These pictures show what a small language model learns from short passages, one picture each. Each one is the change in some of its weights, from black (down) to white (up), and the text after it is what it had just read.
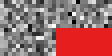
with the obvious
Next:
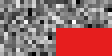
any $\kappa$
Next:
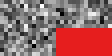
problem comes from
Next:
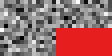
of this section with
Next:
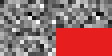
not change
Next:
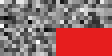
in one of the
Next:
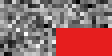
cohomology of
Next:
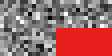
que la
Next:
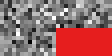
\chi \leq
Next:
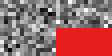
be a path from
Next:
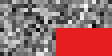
time points.
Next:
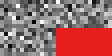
In this case
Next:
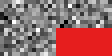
an infinite subgroup
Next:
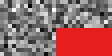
model is the corresponding
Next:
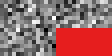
To see that
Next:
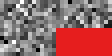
verified with
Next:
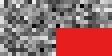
and the point value
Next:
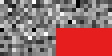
that $\sigma
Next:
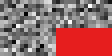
note that since
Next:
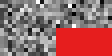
is reduced
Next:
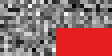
\beta$ is
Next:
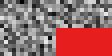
the unit of
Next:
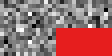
action of
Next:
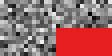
such that $I
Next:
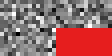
functions $F$
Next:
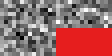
be a proper
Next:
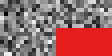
the art.
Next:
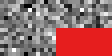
this argument to
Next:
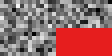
some notation and
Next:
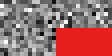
done with some
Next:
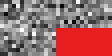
respect to any fixed
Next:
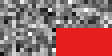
be a finite
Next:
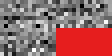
: X \rightarrow
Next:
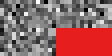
In particular, the
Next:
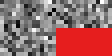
the 3-D
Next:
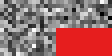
the vectorfield
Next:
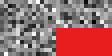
is the {\em
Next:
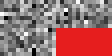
\Sigma$. Let
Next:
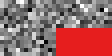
minimization of
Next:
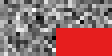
to $Y$
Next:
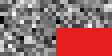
all curves which
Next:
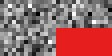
Reeb vector
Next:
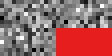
to consider other
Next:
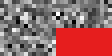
pass to the
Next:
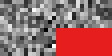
class field theory and
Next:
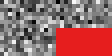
\For $ in
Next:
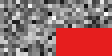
a K3 surface
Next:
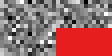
of our main
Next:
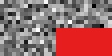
let $\widehat
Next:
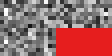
the work by
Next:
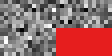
rate of
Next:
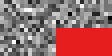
which have been also
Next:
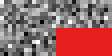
and R.
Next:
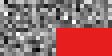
the formal local
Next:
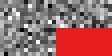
ordering cost
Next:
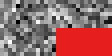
norm on
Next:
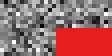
a bijection
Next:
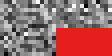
initial data is
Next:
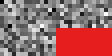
the identity.
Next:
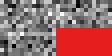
that $\zeta
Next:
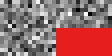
conjecture is
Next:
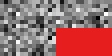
a linear set
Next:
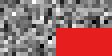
a filter
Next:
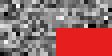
respect to the
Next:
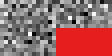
The second one
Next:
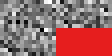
the 2D
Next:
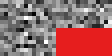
then dealt
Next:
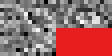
described in
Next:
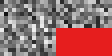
the scaling
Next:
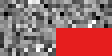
yields the
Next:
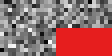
that we have natural
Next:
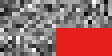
\id$, see
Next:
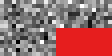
that $ Hom
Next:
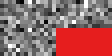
of metrics.
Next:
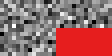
Note that
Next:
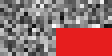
is concave
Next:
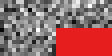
For if not,
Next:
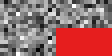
a minimal surface
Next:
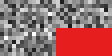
the following three
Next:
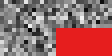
to show the
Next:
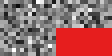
to the 8th
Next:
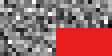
$V$ with
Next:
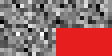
manifolds cannot
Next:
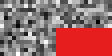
and observe that
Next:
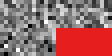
by the identity
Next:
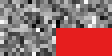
under extensions,
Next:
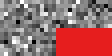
cubic equation
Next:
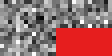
to give
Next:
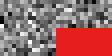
= \dim M
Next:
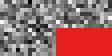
are connected to one
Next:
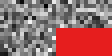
matrices or
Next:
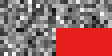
integral of white
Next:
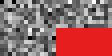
is taken as
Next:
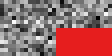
a relay
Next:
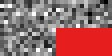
main result. In
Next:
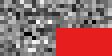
a constructive
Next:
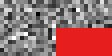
since there is
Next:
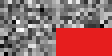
corresponding matrix of this
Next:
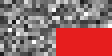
space and only
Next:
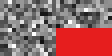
level, the
